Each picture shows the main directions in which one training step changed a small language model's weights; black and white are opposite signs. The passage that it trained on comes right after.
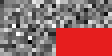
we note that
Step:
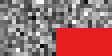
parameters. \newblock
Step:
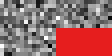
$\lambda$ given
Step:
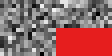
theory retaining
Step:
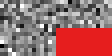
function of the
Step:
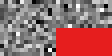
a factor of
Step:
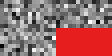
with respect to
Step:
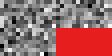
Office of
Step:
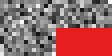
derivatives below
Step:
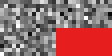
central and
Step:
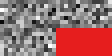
which emerges
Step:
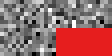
this study, we
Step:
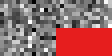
Initial sampled
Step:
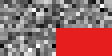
sample sizes
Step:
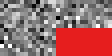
In particular, the
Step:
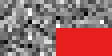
Zh$ cross
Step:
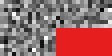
with the values of
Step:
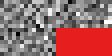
two examples of
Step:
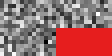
of external
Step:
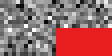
On the one
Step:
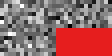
driven by
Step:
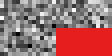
only in the
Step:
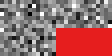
iterations within
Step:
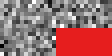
show that a
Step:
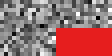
velocity field.
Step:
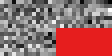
localization effects
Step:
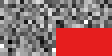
the event that
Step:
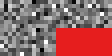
on large open
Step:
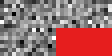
and compared to the
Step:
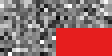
is kept
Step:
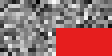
In the case of
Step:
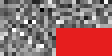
the same.
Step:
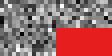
sectors using
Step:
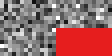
on the combined
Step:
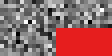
the value of
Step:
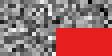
physical effect of
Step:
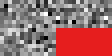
population of
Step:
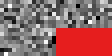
to model in the
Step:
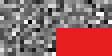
the analytic
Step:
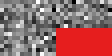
It has to be
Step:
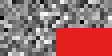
assumed distribution of
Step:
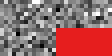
an {\em
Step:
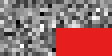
known, in
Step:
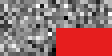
for motion along
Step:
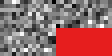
while at the
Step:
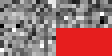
The average yield
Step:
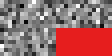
identifying and
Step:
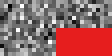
generate multiple
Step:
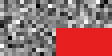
$t \ge
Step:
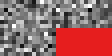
and Eckart
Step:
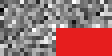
P_{\tilde U
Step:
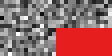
discussed in
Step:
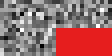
while other models
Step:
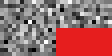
the inner
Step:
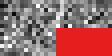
is the origin
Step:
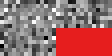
corresponding to a
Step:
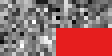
magnitude can be
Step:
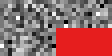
performed event
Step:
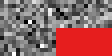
the public
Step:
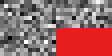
operators in terms
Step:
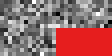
be regarded
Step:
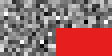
shows the magnetic moment
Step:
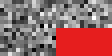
needed to
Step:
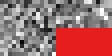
examples can be
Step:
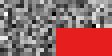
can be finely
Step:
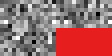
jitter &
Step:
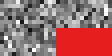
fact, the wave
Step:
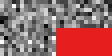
sum of the other
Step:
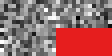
of Physics,
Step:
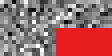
rotation angles
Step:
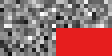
combination showed
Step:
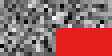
ns) time
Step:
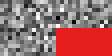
dependence of
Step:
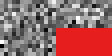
for the US
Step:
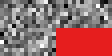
power sources
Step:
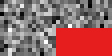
and periodic
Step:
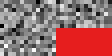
This work was
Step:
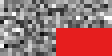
and their very low
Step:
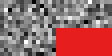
odd case
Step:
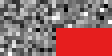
of the scale factor
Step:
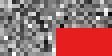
lists of
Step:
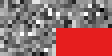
a tree
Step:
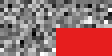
to planar
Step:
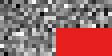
type of
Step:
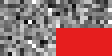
the CLF
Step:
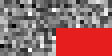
presents the band
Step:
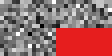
as a function of
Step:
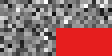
structure better
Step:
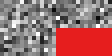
\omega t)
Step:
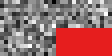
also in the
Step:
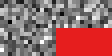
obtaining exact
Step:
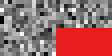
with steric
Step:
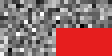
$\phi \to
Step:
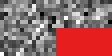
This proves the
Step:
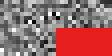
the complexity of
